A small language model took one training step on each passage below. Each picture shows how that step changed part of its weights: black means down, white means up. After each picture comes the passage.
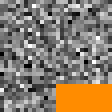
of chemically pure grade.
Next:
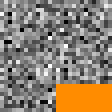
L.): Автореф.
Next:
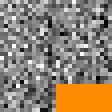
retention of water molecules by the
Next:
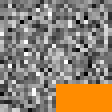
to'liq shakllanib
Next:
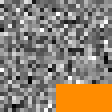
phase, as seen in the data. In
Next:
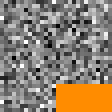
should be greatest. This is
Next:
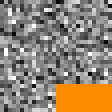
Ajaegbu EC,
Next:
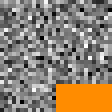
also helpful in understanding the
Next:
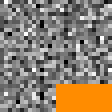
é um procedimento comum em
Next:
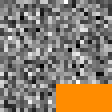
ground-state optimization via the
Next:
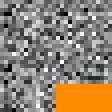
user k follows as sum of all I
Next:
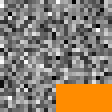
are a lot of trivial
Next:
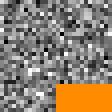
challenges in the context of
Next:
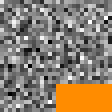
as $$dW_{mech}
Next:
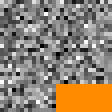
weak connectivity of the graph.
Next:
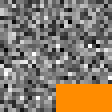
encaminhamento para especialistas
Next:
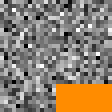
a qualitative background of the
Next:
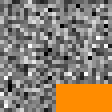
регионов РФ для
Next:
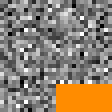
the exception: its voice and
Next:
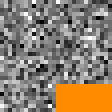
small range in order to achieve 0 to
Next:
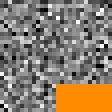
error bars are the quadratic
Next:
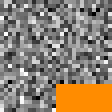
ориентировалась в
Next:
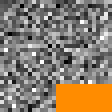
años comenzamos a
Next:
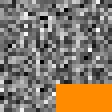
show that \begin{align}
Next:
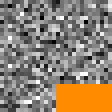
wrote and revised
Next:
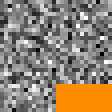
CFT. Suppose we do not
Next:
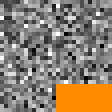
is advisable. In the patients with
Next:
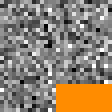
and his creatinine levels and
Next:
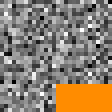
\textbf{Gender} &
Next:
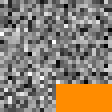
практику. Цей
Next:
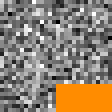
Flowchart of use cases
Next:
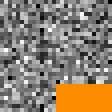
plans to outline preventive
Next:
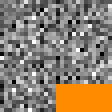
CAD y el movimiento
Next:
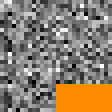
derived from the relationship between bandwidth and
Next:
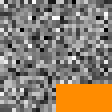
case of the $D$-meson the
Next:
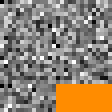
on Medical Faculty as a
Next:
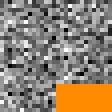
to separate the jersey number
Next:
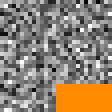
the Chinese economy? A better
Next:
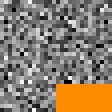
effect for a simulation of scalar wave
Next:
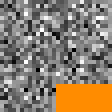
al. 2014). Note that even
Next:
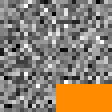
The spectra of these sources were
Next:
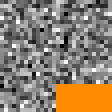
A kinetic and mechanistic study
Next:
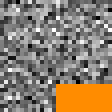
being totally honest on the
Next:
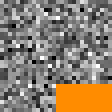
form. To determine the identity of
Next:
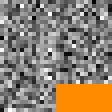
class, or summative assessment,
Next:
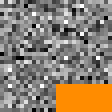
tip special de drepturi
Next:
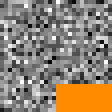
patients with low CD4 nadir
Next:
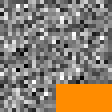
van de juistheid van de
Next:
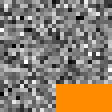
my own previous work I
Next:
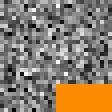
availability Data and model files
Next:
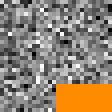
physics, and the different meanings of
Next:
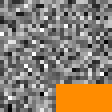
influências que um
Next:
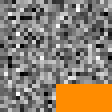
assumptions, noiseless
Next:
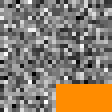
Study Mamta Rani
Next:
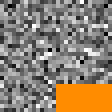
a crack surface within the
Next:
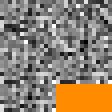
_____ ishining
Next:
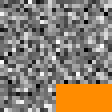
va amaliyoti.
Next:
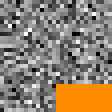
spheroid subsample is very similar
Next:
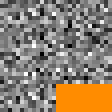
entretenimiento. Incluso
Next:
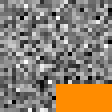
matter in an average over time scheme),
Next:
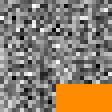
non\ndash degenerate
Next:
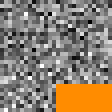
sezilarli darajada
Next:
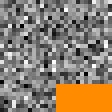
previous construction of 2-boson
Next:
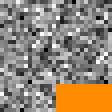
case of sequences). In our result,
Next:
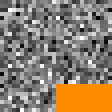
evaluation system for rice. Using
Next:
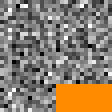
privilege of engaging in several
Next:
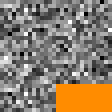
oqilona foydalanish
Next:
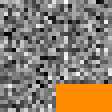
articles used were published from
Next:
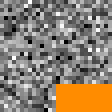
joint courses, virtual
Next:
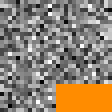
в дисциплине.
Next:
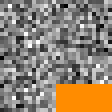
laughing, or deep in
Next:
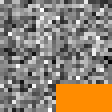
error of the mean, and the
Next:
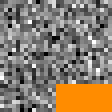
Carle o‘z ishlarida
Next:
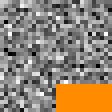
positive and significant relationship with family quality of
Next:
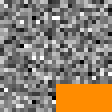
but the conclusion is that the
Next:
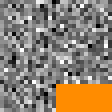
a single C++ codebase with
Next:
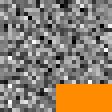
projetos realizados pelo
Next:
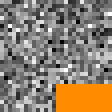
possible design choice could be to set
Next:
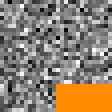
health researchers, practitioners,
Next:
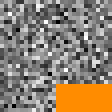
en compte plusieurs aspects
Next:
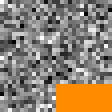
gender inequality, is supported
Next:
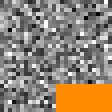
in Lindmeier et al.,
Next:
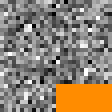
network in parallel to existing
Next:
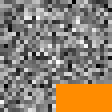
DM to consist of collisionless
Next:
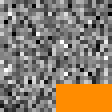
\\ \bottomrule
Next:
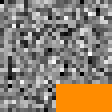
acético, 99:
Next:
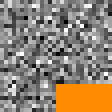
from the symmetry of PBC
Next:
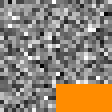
in extreme conditions is deemed
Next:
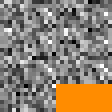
یہ ایک
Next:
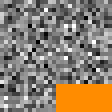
“[...] a pesquisa
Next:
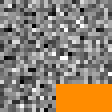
screening for UTIs during
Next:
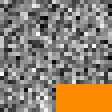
directly when the quantum system is closed and
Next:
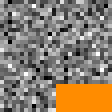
groups [12]: prosodic
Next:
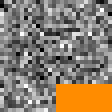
The vendor's application specialist
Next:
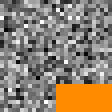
is larger (smaller) and
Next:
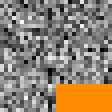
have invoked the effects of gas
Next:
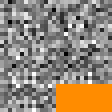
to learn from data and to
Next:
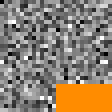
for Executive Commitment and
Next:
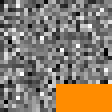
el siglo XX y
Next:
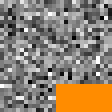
the thermal gradient in more detail and
